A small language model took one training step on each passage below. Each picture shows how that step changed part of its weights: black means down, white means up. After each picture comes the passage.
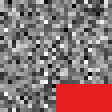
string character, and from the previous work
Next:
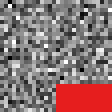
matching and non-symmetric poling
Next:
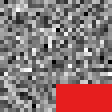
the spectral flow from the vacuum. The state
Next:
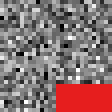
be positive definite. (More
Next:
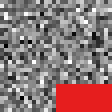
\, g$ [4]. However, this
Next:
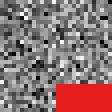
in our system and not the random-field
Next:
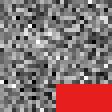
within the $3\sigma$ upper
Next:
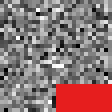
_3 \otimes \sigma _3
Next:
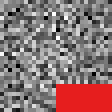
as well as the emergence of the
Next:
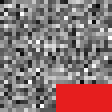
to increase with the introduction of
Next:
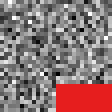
sheet oscillates in time, one must
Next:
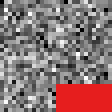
state} \subsection {Vanishing
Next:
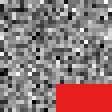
in superposition. 3. Alice
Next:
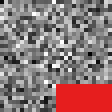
except for an evidence of $\gamma
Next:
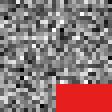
beam patterns are needed because
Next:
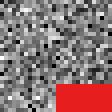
dust obscuration. The spectroscopic
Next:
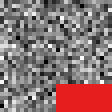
most interesting case is (3.2)
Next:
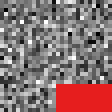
and the Princeton Center
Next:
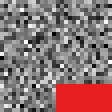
is the first imaging polarimeter
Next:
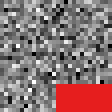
\eear where $A_{c}$
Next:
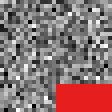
not even cover all possible black hole
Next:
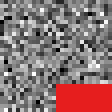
is card game in the
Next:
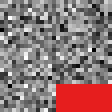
to photodetectors. Three
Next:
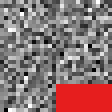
and $\tilde{\vect{C}} =
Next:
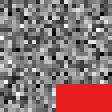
we also performed simulations on the single impurity
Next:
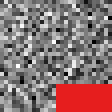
differs from the color $b$ of
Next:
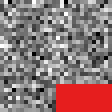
and it was decided to release
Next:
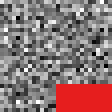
pure HII region contribution measured by
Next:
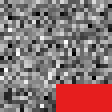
of the University of California
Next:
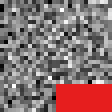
optimal harvest age. These
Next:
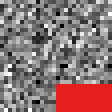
In the first terms on the right side of
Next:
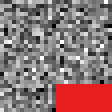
and second medium at the interface,
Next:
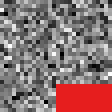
could lead to improved performance in future
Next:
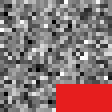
diagram has the form \begin{eqnarray}
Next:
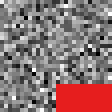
the MFT theory and allows the
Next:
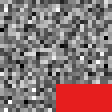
the present study and these are seen to be
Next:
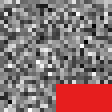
zero. Thus we define the WZW
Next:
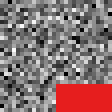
presence of multiple superconducting gaps.
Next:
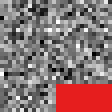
{Nature Communications},
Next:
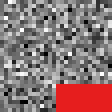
computation of k is based on the velocity of
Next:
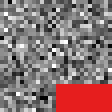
comes from the identification of the
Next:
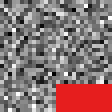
Totalerhebung von
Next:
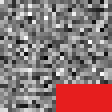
quantum states, the scalar field turns into
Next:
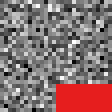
time- and position-dependent angles
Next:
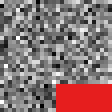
as the attribute-level
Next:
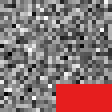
the concept of state spaces
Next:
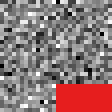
to maintain it to a desired
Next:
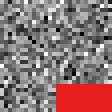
start at dimension two. One has four
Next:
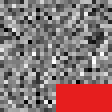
In this context, we may also need to
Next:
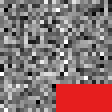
are sensitive to the spin of the
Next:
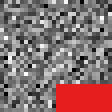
frequency-dependent pathloss. This work
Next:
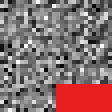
The circles indicate the corresponding condensate
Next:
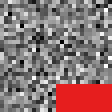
in~\cite{BG}), and
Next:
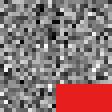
for simplicity. It is interesting to
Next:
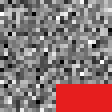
carried out over one day only.
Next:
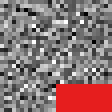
optically by interrogating the
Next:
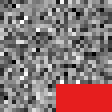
of *semi-efficient* parallel
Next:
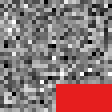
$\theta_2$, there exists a
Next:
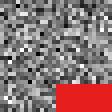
change associated with the phase transition as illustrated
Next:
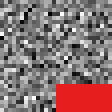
peripheral collisions in experiments,
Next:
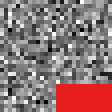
(up to some unimportant
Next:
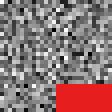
useful guiding principles that
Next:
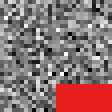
Theorem 4}. Due to
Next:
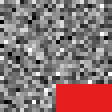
exploring new parameter spaces are therefore necessary
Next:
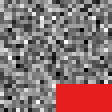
i.e.\ when the released
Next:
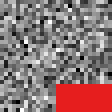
Gneiting, Z. Li,
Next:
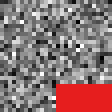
orbital model, using a moderate
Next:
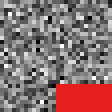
described pattern requires a more complicated
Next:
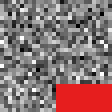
could indeed alter the structure of
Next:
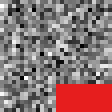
the HERAPDF1.5
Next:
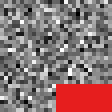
density dependence was obtained from Davison's
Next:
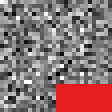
our notation by dropping
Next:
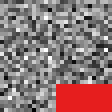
dissipative interactions. The distinction
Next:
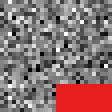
our synthetic data are representative,
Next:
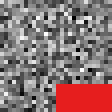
assistente com bases de
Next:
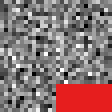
0.12$. This observation is indicative
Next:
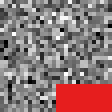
and the annotations constants {\sf
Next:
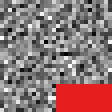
high construction or query
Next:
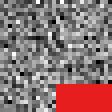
required output beam parameters and lack of current
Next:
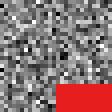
insensitive to the selection of sideband
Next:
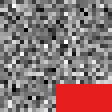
partial funding of this research.
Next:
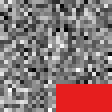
this paper, we present initial observations of the
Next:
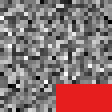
relativity in explaining solar system
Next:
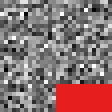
the SiNPs as determined via
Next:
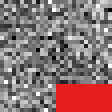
method is an extension of the
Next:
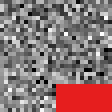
the area of the $w_0$,
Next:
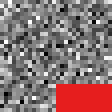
of the tail is shown in the small
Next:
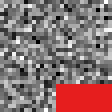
variables at each time step for a given diagram
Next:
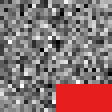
hadrons with an explicit gluonic
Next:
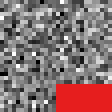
equation in general relativity see
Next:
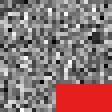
in the giant Seebeck
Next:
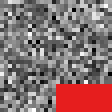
within $1\sigma$ with those obtained
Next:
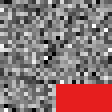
we find the two relations between the dual
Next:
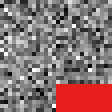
\end{figure} As stated above
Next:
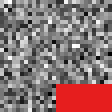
point of the function $f_A$
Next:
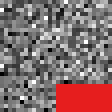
\noindent We summarize an explicit construction
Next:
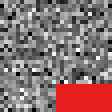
we keep the notations used in
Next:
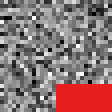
$R$ can be rapidly obtained by
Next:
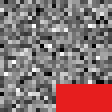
implies that the model may be affected by
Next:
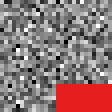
stars ([Fe/H] <
